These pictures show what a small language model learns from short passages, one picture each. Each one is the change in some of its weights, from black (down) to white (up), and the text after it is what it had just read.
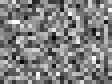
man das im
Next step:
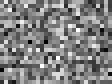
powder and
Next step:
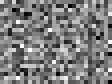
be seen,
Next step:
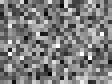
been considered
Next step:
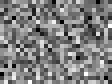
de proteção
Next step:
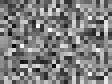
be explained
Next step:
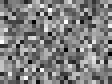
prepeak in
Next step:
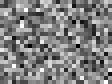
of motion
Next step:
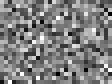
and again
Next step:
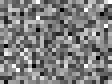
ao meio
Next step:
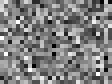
Rio de
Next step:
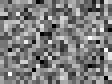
são de
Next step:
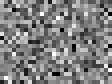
and star
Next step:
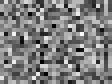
new system of
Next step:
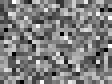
corresponds to
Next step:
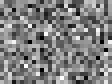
the magnetic field by
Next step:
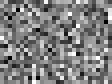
de Med.
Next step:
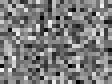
linear order
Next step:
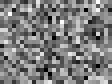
inside the
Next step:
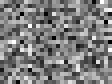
to the bare
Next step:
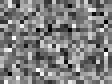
va tuman
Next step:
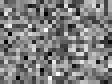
the energy.
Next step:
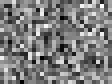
neutron under the
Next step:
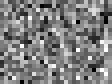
dust emission
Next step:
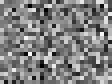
this by direct
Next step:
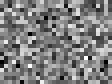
this condition is
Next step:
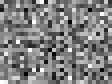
cookie is
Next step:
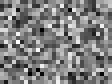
total number of
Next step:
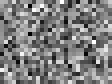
this paper
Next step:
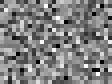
and Solid
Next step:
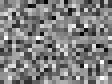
corresponding particle
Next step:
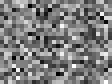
the port
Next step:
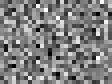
à rendre
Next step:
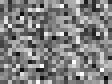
to obtain the
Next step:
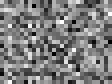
smaller when the
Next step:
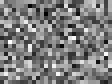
the following
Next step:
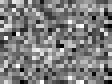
values predicted by
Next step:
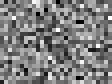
other issues
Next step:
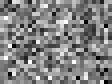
density units as
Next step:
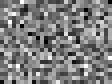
the exact
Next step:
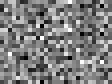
such that their
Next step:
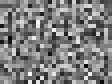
We perform this
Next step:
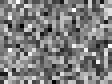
partir da
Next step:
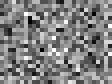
separation in
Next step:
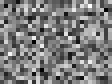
our measurement for
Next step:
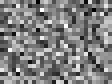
converted to
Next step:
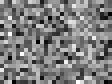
states, only a
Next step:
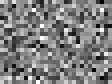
results of this study
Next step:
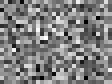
groups for the
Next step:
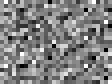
Greg and
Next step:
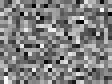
level test of
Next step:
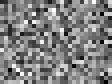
also a unique
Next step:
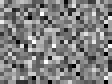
of use and
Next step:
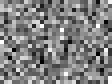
comparable to
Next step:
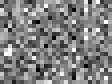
across the
